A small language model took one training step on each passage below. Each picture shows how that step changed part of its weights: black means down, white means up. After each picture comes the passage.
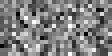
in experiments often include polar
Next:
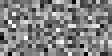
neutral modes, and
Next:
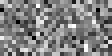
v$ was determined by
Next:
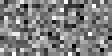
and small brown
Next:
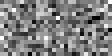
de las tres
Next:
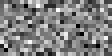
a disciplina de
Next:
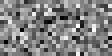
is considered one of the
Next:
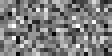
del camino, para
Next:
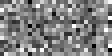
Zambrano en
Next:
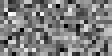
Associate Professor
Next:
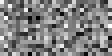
decomposition of
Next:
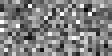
introduce fermion fields
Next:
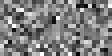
to occur in increasing order
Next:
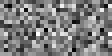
uchun zarur bo'lgan
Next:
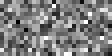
x} \right],
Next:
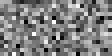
and access to justice
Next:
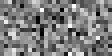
presented in its entirety
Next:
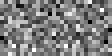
practices. The education
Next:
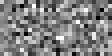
Treffen und
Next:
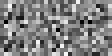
the natural way the
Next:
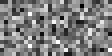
bois hayotda
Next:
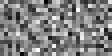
field Hamiltonian for the
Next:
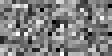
catalog (see
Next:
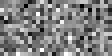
la prueba de
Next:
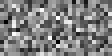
operators. We will
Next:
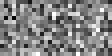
likelihood ratios
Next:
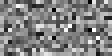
Bessel function of
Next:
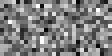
leads to the following relation
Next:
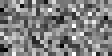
Previous studies also show
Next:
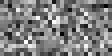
misol va masalalarni
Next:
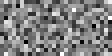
та їх вплив
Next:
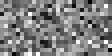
que possuem um
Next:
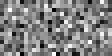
that at the end of
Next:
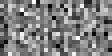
images using publicly available
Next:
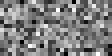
when we move from
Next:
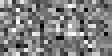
our fixed-order calculation
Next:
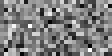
the HWA is
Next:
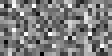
differential cross section
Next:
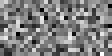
Le Toquin¹
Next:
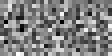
the presence of more complex
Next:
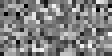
privacy guidance
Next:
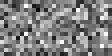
singular atención
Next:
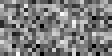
um estudo de caso,
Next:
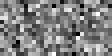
model is integrable
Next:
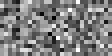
Cem Özbek
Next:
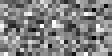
visam acabar
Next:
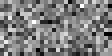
os plausíveis
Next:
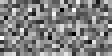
складу та
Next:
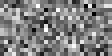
that in Aveiro
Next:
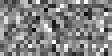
butun Markaziy
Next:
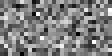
один. Это
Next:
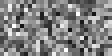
in the case of second
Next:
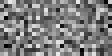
analytical calculations one can
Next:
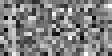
культурный уровень
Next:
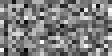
bilan ta'minlash
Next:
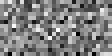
we can associate with
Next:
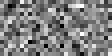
– inson resurslari
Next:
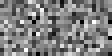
(bottom). The
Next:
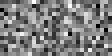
demonstrated that the reduction
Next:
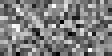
the MEM algorithm
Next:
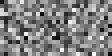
Suppose a
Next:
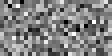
para as mães
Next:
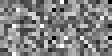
up to of order 1
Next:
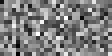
energy. The presence of
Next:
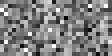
faci nici un
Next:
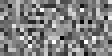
barcha sathlarini
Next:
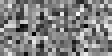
the boundary vertices by
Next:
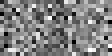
least influential among the
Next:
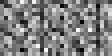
umumlashtirishning muhim
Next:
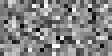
both can have essential
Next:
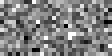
with $E_\gamma
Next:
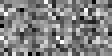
e esta mesma
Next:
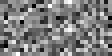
all cavities from
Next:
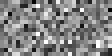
are residual of the
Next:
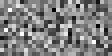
Table 1 of the
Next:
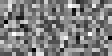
the rate of local
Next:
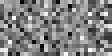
where the medium is
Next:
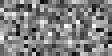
que cumplen
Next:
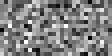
religiosa se
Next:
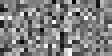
old. Like
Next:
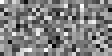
$\theta$ and the
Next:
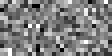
a slower
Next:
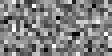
one introduces an
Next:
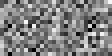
interesate de
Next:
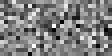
the variations of the
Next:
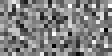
All in all the total
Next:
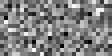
У цьому
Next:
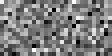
of the DNA
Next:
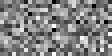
və onlardan
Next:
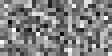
corresponding bias corrected
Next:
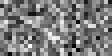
uzoq asrlar
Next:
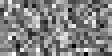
SED model, toward
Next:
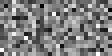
gravitational field of a
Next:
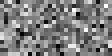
Síntese dos
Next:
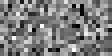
dopo alcuni
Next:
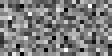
and M.G.
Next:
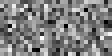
frequency with respect to
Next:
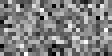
starting from a
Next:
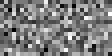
влияния идей
